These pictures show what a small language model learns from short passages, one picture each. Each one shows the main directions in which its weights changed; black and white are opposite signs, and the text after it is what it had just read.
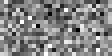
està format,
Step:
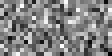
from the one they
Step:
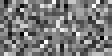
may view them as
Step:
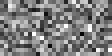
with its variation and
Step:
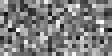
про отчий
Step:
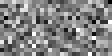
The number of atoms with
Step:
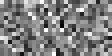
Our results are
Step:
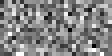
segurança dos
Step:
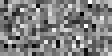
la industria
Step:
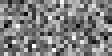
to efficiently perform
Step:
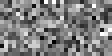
ortalama ve
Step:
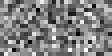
la autoridad
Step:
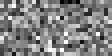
associated to the
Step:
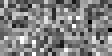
the LHC of
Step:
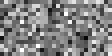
introduce a methodology
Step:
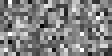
a different variable.
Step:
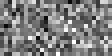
provide information that is
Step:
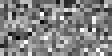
of graphene,
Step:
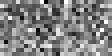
poor amount
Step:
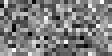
the data obtained were
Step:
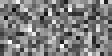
Flavor constraints
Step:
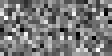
Some of these
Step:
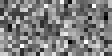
valid for operator
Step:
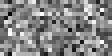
different epochs
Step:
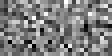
image. \item
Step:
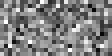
planets did
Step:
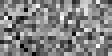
most common choice
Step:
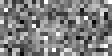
тази причина
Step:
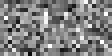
F with circles around
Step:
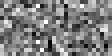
be investigated is the
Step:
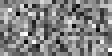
are thought
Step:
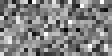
does not apply to
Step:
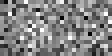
Hemen her
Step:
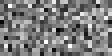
weakness of the
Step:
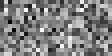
theo dõi
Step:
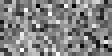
— ya'ni
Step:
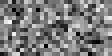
hours before
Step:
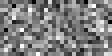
study and discuss results for
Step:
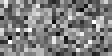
the direction depending
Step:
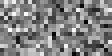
left up to the
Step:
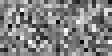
indica que a
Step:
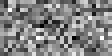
real networks, such as
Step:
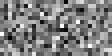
of neuronal
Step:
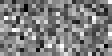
The latter is
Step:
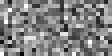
comunicación y su
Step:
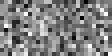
definition; the
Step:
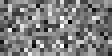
la mano, su
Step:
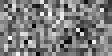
jazo ham
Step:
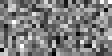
with the ratio between them
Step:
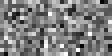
der Beendigung
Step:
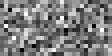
latency to have
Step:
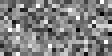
potential is given by
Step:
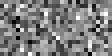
are not changed by
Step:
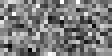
to be shown to be
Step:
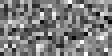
of graphical,
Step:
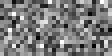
show in Appendix
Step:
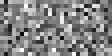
T2 нинг
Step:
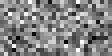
& \text{ if
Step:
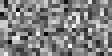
acquisition of
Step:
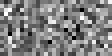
local complementation on
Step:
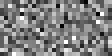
of priors do not
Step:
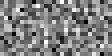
classical nova only
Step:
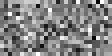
Traub. For
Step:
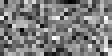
this change to the
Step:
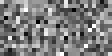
The last nine
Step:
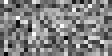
written as
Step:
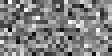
and broader
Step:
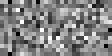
ferviente de
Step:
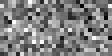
section 4 and the results
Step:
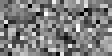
dissipation of
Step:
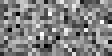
PA (Para
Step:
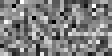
particularly important for
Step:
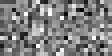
Magnetic field
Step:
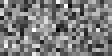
the signals of all
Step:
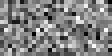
device. In
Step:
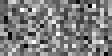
Vergleich des
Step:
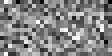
stretches the
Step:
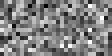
only 1\% of the
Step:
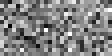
all, can be expected
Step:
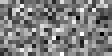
differences in acute
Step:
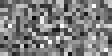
series in the
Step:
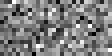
zu nehmen,
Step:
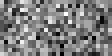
las ideas de
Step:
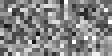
en acción de
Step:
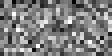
show the strength of
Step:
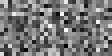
in a galaxy.
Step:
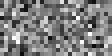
overhead magnitude
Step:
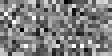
spectral changes are
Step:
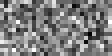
can be written
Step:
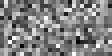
the R136 region
